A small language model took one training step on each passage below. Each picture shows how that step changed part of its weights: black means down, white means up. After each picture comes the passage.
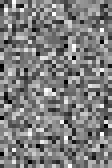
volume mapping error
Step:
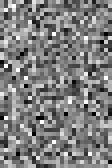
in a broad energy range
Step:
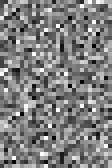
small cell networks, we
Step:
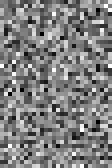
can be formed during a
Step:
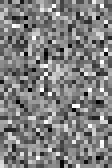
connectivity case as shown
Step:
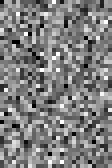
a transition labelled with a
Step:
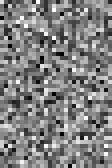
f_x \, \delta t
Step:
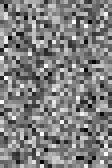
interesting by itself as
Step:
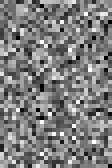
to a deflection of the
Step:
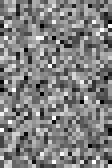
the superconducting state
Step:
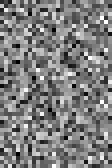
| Stated assumptions
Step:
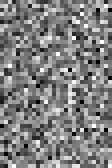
the eccentricity
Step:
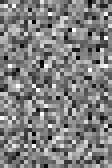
residing in a
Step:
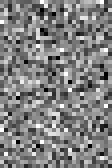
where $\mxA \in
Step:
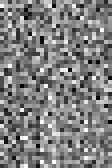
the hierarchical scales
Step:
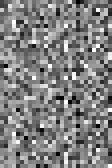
potentially inconsistent
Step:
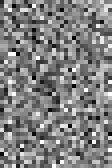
the most abundant
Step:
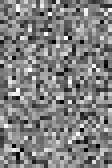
higher synchrotron
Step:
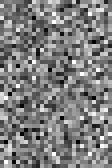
to match. This way,
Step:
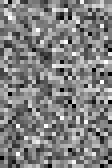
the LHC. Since
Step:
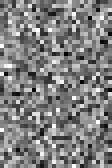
ourselves to the case
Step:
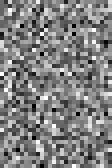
zero it reduces to the
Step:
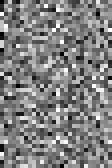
an additional excitation
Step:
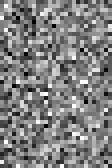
it would be useful to
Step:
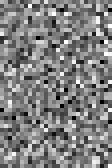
}\bibfield {title} {\bibinfo
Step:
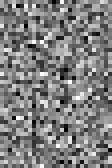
design space of BFT
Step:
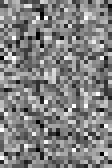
electromagnetic force
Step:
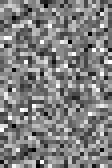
the electrons. For small electron
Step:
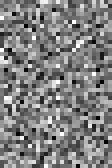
but straightforward to
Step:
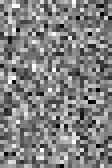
VAE and conditional
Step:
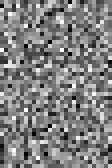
be noticed that the number
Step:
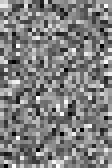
either import or export
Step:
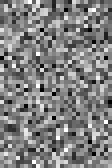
cosmic superstrings
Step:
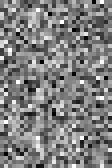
functions can be described with the
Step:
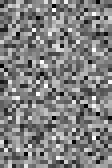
of entanglement types
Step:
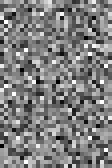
region. Changing the
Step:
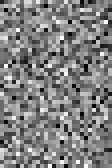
formalism, since
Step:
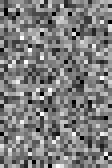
linewidth-size relation
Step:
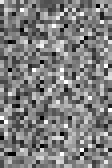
has accumulated and
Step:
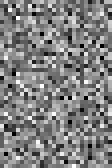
that the best-fit
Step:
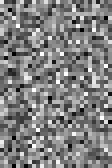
central wavenumber
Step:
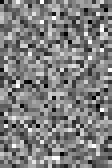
are used, with $\gamma$
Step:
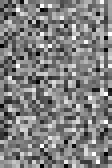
conducted comprehensive
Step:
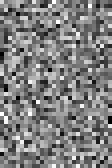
in agreement with
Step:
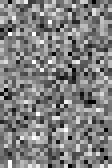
\quad I= \left(
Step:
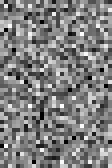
frequency to twice a
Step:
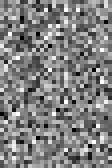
goes, in the massless
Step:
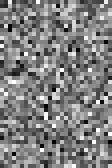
observations without any exotic
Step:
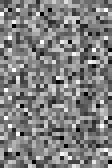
thermal resonator
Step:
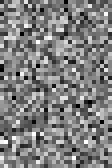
be solved. The symmetry
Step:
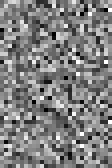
that the disc obscures
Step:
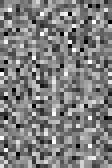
the assumption of independent
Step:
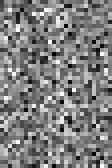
studies, however, there
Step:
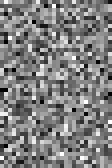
and measure the temperature-dependent
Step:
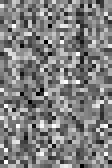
controversial approximations in
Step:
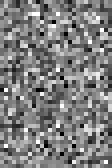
are implemented through a
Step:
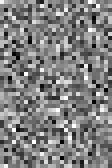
$\Lambda$-independence of
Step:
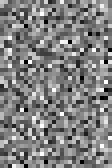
the case one would also like
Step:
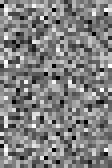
providing high performance computing
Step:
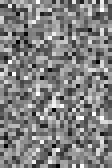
known not to have such very
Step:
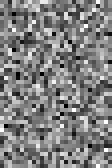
raise the question of
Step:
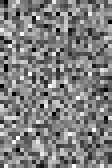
in the collapse of
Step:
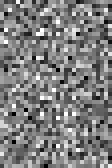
simply asks for the
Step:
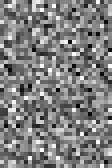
the initial spin-up time
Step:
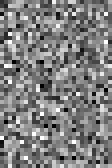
protein involved
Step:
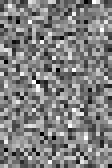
model in which the $\mu$
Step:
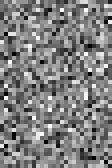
$$ O\left(N
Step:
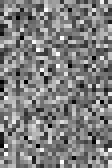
common examples with a significant
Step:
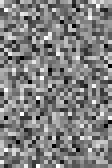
channel contains heavy
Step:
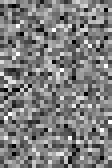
quaternary compounds
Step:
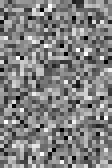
line is obvious since the one
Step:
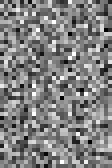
In order to allow the later
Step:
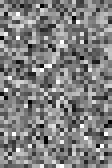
proposed framework differs from
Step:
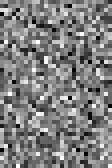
the first two models differ only
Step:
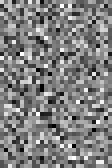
definidos para
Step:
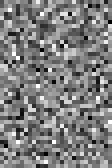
the statistical results, in
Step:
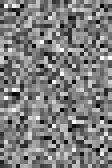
that transforms as an
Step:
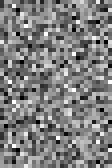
depends on the Rabi
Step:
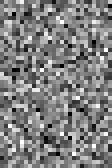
model suggests that the
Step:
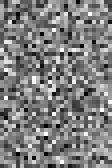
is important to realize that in
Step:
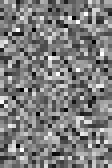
of the growth constant,
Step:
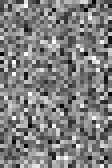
\eeq At $\alpha
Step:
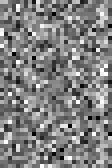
the arbitrariness
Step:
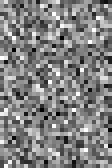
Using the difference between the
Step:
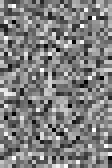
hybrid memory
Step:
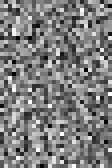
dots), with the
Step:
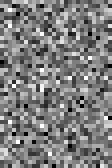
production, we limit the
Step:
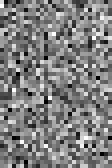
DPS+ handles this case
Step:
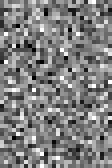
a large number of states $\Delta
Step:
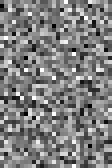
first theoretical evidence
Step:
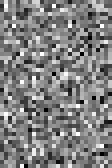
\alpha$. In that case the
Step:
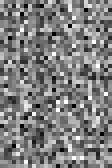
centrally peaked
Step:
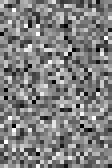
spacing $a$ and
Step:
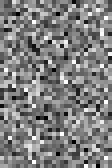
noise is not a source
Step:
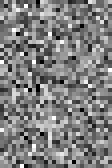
spacetime increases when the scale
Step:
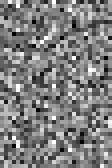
method developed in this paper to
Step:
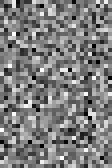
the long-axis direction
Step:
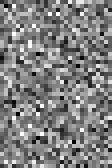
significant. Both NMR
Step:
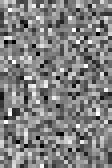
and superghost number of
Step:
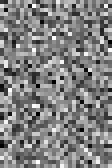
splitting directly
